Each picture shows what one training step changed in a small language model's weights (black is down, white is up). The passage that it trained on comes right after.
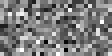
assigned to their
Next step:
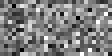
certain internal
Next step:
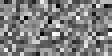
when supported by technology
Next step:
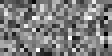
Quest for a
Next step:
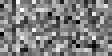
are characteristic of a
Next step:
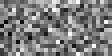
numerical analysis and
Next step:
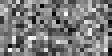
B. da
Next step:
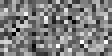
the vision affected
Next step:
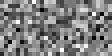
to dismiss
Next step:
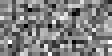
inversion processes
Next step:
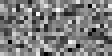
could be a strategy
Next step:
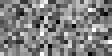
results. Therefore,
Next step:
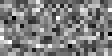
criteria, we
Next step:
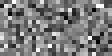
The challenge is
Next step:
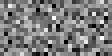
lower lateral
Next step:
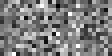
of energy) using the
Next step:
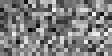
to calculate
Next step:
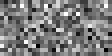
Archives 7
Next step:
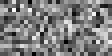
will continuously
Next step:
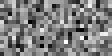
knowledge of alpine
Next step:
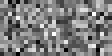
to be stored where
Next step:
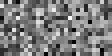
play into water
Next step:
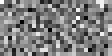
users were compared by
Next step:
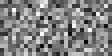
accuracy, the
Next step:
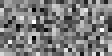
is the joint
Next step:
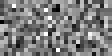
Patients with
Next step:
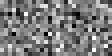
This situation is
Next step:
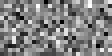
A professional group
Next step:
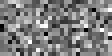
also been linked
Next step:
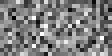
significant rain event
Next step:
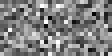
mean (SD)
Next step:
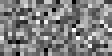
degree of water
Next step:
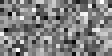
do solely
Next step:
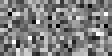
5th order. The
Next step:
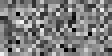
control access to their
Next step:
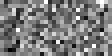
standards and compared to
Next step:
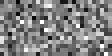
(two circles
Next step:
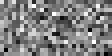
on another group of
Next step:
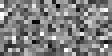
A WIND
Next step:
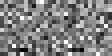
in packaging
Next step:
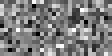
networks, power
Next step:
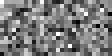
vast literature
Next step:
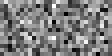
typically the log
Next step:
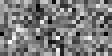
by DSC data of
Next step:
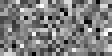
of $\pm
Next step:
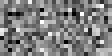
This study aims to
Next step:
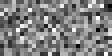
and mixing of
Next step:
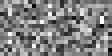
a significant drop
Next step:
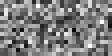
date mentioned
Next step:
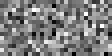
Climate Change
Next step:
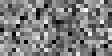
presence of calcite
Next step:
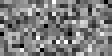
3 Ki as a
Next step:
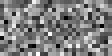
emphasize that
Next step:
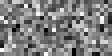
the impact of single
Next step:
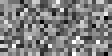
delineating the
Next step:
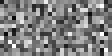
males tend
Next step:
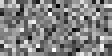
cumulative effect
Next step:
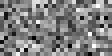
of $d =
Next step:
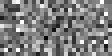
optimal performance. This
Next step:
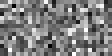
malware model,
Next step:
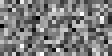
the objective
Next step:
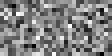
this as it is)
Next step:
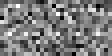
but few employed
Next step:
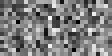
are decorated in
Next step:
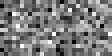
was evaluated using
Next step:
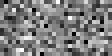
was conducted to
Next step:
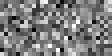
except for the total
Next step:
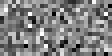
it shares with
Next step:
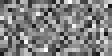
eligible for
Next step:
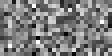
density given by
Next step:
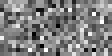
improving specific teaching
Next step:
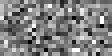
a solution to economic
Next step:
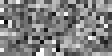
in every case.
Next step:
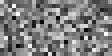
entity in this
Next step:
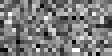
an integrated approach to
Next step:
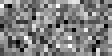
mobilization has
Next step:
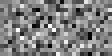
severity of depression
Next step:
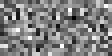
features, which is
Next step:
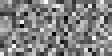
have been studied
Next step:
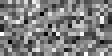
the basic elements of
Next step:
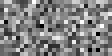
by Sphaira
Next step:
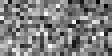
Preparation of
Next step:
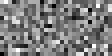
opium use and low
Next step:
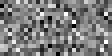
optimum grid,
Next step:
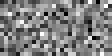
for Up to
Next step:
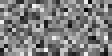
come up with a
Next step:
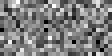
heat capacities
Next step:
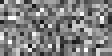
the description of study
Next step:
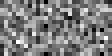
Lee and
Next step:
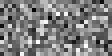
hand and produce good
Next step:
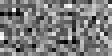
These challenges can
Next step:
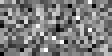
climatic conditions and
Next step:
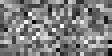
9. List of
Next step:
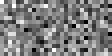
constructs become
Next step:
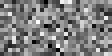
A hospital
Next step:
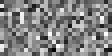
the control group's mean
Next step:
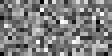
limiting the
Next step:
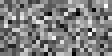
at issue is that
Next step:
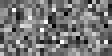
procedure: A
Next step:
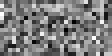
ASD can be
